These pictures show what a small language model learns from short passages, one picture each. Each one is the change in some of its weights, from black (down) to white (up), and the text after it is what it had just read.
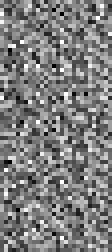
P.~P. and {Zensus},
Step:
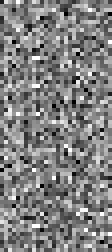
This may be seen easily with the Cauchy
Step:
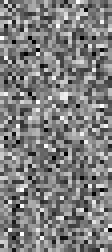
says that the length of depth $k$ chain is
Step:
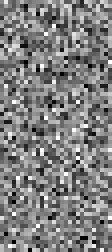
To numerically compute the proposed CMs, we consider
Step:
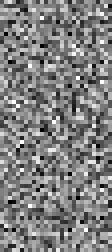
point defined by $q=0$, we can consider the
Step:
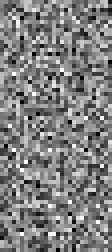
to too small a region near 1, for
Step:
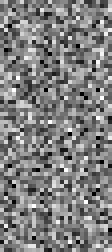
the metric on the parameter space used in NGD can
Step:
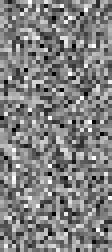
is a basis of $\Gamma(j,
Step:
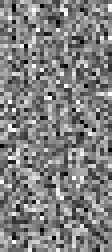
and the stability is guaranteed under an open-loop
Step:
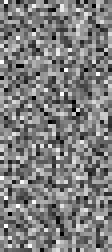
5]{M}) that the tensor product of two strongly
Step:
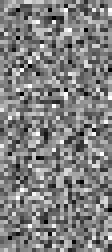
of the projective plane into four triangles
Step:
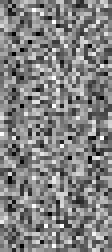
in the asymmetry of the curves in the Fig.
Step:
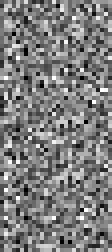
systematic characterization of photonic circuits
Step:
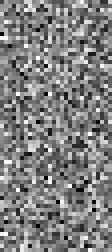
averaging this distribution over the disorder produces a
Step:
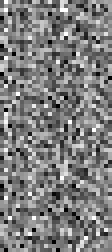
therefore be regarded as a lower bound on that
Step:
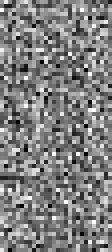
of a general chord diagram $D$ requires the addition
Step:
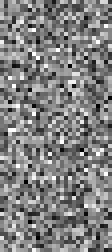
\\ RC & a random ``composite'' in
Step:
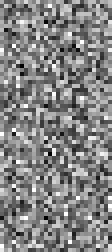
to design optimization strategies. We, in addition,
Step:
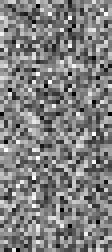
and even (c) $W$. (d) The
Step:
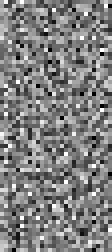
$\Phi$ is not of type $G_2$
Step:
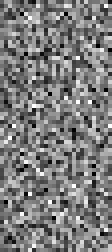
variables to perform renamings). It turns
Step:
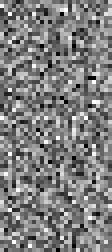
calculation is remarkably different from that of the
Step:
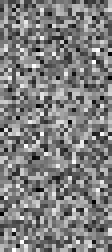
is emulated on the FPGA for high
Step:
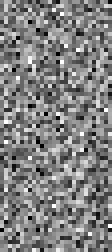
(red squares), IR SFG
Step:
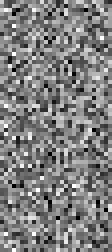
strong amalgamation property} (SAP) if
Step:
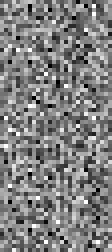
calculation of both sides of Equation
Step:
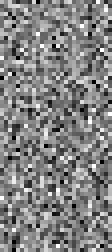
time $\tau$. \medskip \noindent \textbullet
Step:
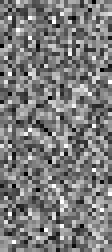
step involves executing all the developed
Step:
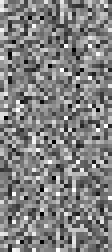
can be obtained from (5) or (6) by
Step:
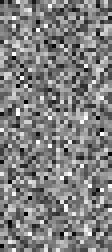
$\A{D}$ has finite flat dimension, and any
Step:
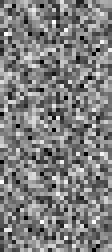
the support of the following institutions and
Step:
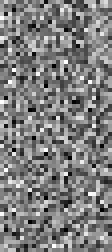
rival models concern the positions of the
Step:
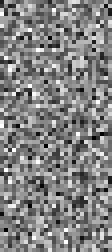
of edges varies between $200$ and
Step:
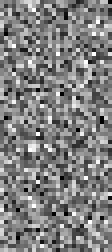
and then the root process opens a port (line
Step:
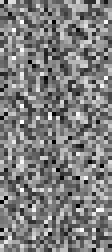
\affiliation{University of
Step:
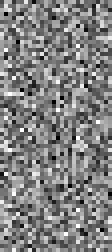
data transmission with amplitude- and phase-modulated
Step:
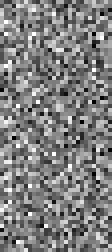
articulated motions that occur in the
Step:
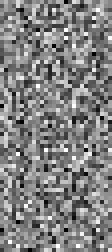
designed to cope with this possibility
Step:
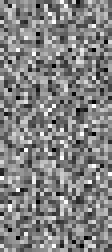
[dot, above right=1.2cm of
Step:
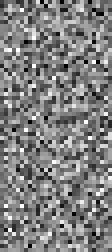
a small fraction of the driver pulse energy
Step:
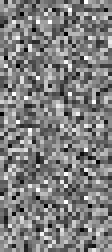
allows for geometrical flexibility that was
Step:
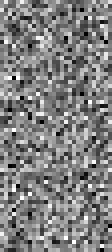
coset $D\sigma_i$ represents the
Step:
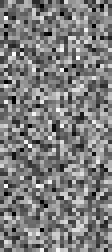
re-excitation for a trion source and the
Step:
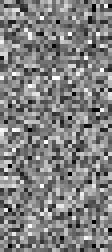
vanish at $t=0$, the inequalities
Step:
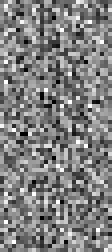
the following considerations of these problems is the distance geometry procedure
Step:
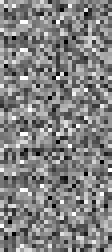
proof.} \newendproof \medskip Observe
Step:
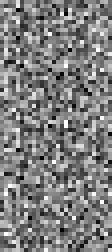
squared as a figure of merit to characterize each
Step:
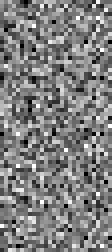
$F\widehat{\otimes}_\pi G\simeq
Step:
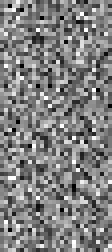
could lead to a proof of spherical convergence of
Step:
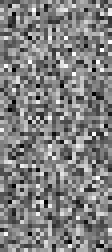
(solid blue line). The Normal approximation is
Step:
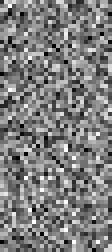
without an unjustified expansion in inverse
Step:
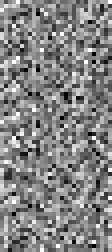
suitable equivalence relation. The examples are:
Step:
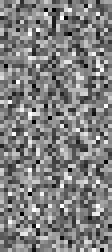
\forall {\bf u}_a, {\bf
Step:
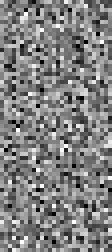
in the volume; we do this for the LS method
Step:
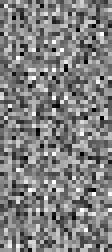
this appendix we would like to consider immersions with
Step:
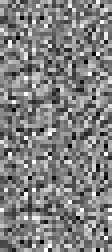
structure $\langle\cdot ,\cdot\rangle $. We denote
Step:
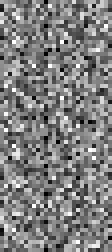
OREE at a ferromagnet/light
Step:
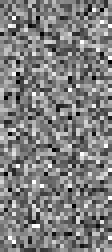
we let $\delta = \exp\Big( -2
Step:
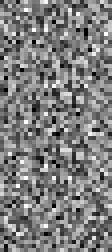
mass theorem was then used by Schoen in
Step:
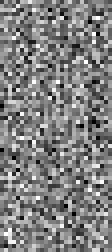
of the coupling system with different parameters $J_1$
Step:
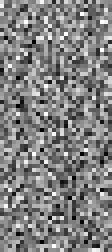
denotes the remainder of $C$: $$C:\ \
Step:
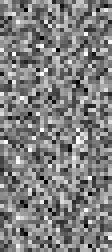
Note that condition (\ref{eq-OptL})
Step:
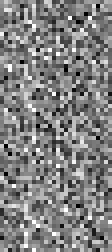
constructed by the above limit process is called an
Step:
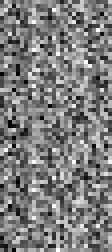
assessing the uncertainty in the metallicity
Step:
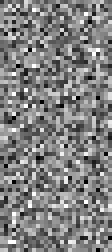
at small distance in order to preserve the energy behavior of
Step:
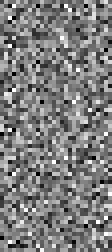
\title{Peculiarity of the stellar
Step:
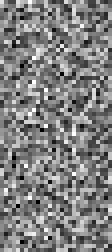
are equal to each other. \end{itemize}
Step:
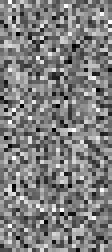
terminal constraint and penalty for the controlled
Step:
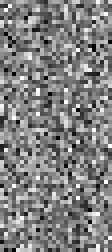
electrons should be structurally more stable [97,
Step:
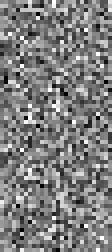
are independent degrees of freedom. The presence of
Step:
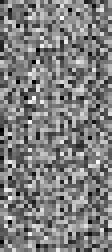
Interferometer Space Antenna
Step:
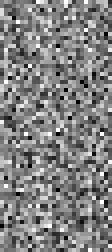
$k$. \item \label{it3}
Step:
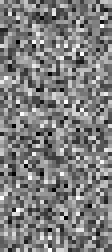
in $\HH$ for each equivalence class), we
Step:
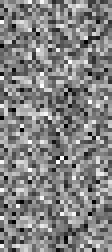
\end{figure} \end{example} Finally,
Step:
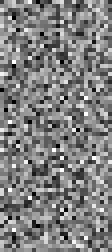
the broad-band spectra of luminous
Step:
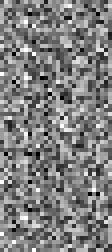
1 observations. Indeed, three stars in the
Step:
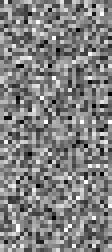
of leaders $y$ of the characteristic set
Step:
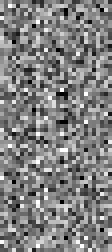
$k$ is the loop-momentum%
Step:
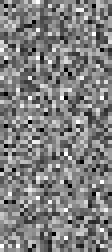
Matching the evolution of project concerns,
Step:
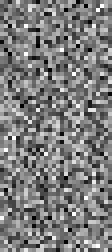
with the fuel burnup calculation extended up
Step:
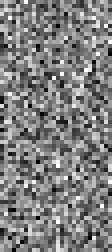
the electronic structure allows for sharp impurity bound
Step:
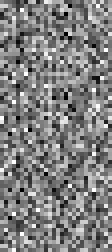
z\right) =a\left(
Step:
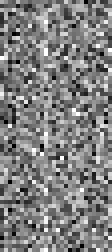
in \S\ref{sec:conclusions}
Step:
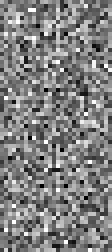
eq.~(\ref{eq: over1}) follows from
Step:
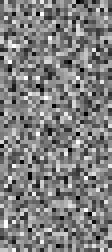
If we account for the random source orientation (by
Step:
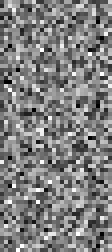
velocities of a rigid body cannot
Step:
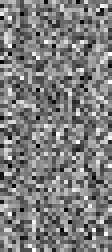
adjacency matrix as a direct sum of Jacobi
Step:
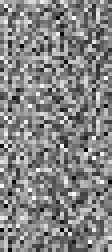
\begin{figure}[t] \centering
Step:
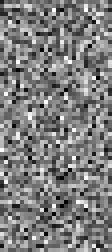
(since $I$ is Artinian)
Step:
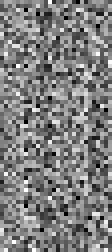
LDPs by the weak convergence approach and the
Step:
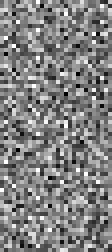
the lensing result, both the analytic model of
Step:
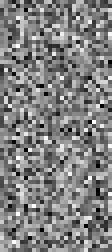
in the QWEAK experiment, the radiative
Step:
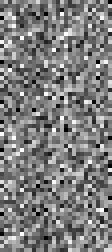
(with proxy pushouts
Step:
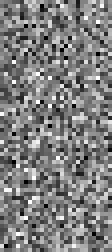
a gas composed by Bose-Einstein
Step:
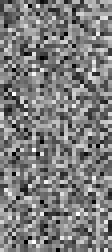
the bond order to 1.46 due to electronic
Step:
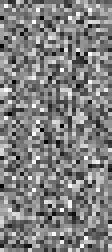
value. Meanwhile, the remaining models
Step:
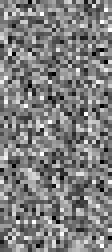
and let $F:\R\to\C$ be
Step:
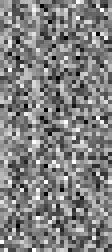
the dimension is not large and the covariance matrix has a
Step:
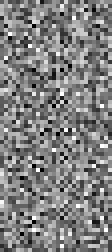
500°C. They also claimed that
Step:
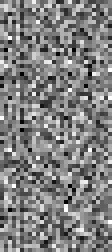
taken into account for the firstly introduced interface reduction
